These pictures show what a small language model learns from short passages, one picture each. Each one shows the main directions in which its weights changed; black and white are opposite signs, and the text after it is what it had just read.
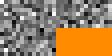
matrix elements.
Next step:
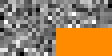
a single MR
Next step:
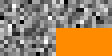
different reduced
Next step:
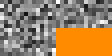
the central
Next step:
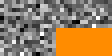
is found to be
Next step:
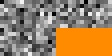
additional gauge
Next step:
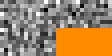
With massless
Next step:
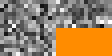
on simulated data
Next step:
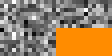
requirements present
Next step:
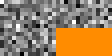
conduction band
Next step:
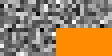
of the total
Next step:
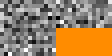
the author
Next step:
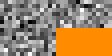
U \Sigma
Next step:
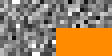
be considered for
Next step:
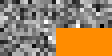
$B$ functions
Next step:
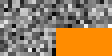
factory in two
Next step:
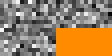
of $Z$
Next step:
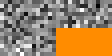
the effective continuum
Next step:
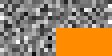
the mapping
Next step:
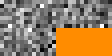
ideal process
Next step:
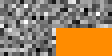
structure derived from
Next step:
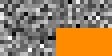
the overlap
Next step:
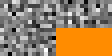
product for
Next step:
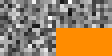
height with
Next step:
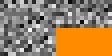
overlap between
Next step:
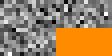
both sides
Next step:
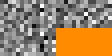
contrast to
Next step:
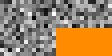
whence the
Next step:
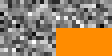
signal yield is
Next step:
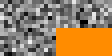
the IDM
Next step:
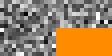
this section,
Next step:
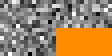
observed lack of
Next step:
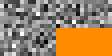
of the scale factor
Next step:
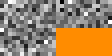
by their distances
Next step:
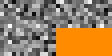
intensity values
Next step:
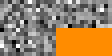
pixels is
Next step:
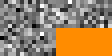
option to scale
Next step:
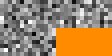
S \in
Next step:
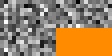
papers about the
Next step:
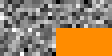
the $\gamma N
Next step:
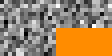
simulation. Here
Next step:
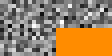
effects to
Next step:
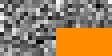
the mass functions
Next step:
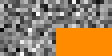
of social
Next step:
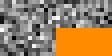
(this is
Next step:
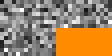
a plate is
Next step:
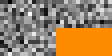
Hence the
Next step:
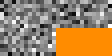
states are needed
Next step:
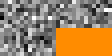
the compared
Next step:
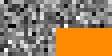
The zeroth mode
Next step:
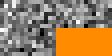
for separate
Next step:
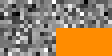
three states:
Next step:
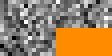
This state is
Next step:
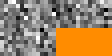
fetus has
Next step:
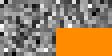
For example, sample
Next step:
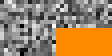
map and a
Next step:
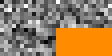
symmetry plane
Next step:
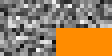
should be on the
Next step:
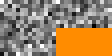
atom while, the
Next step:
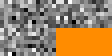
year =
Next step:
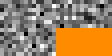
species, and
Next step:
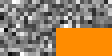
be accounted
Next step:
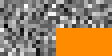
from interactive
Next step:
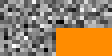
procedure was
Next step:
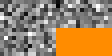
the expected functions
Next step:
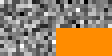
result for an even
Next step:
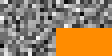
PU due to
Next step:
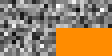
respectively, in the
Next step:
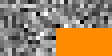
It was noted
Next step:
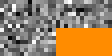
a minimum of
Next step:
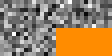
and a clear
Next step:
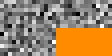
and third
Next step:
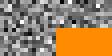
which limits the
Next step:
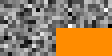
\alpha +
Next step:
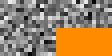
compared to that
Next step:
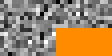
and computational
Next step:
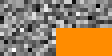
in DI
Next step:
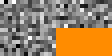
quantities is
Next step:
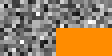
of spiral
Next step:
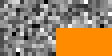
to those given in
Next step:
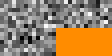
includes a
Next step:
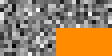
a scale factor with
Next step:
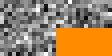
in a weak
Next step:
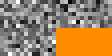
which could be obtained
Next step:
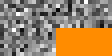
direct product of
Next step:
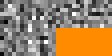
tail of
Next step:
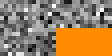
and flying
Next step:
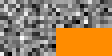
indicate the
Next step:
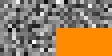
to determine an
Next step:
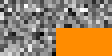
observations in
